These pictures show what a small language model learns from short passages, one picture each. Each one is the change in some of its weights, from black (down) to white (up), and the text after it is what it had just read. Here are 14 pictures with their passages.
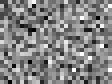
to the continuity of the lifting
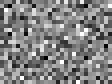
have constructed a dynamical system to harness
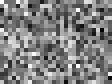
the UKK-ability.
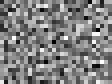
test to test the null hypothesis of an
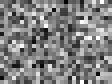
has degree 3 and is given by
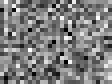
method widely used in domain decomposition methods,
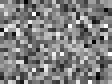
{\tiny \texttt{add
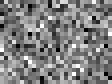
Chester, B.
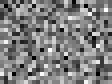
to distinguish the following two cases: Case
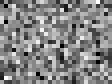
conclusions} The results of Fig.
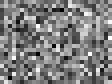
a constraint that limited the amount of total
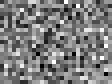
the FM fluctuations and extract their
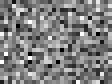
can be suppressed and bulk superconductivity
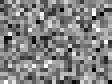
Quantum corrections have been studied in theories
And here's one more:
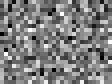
universal covering of $S$.
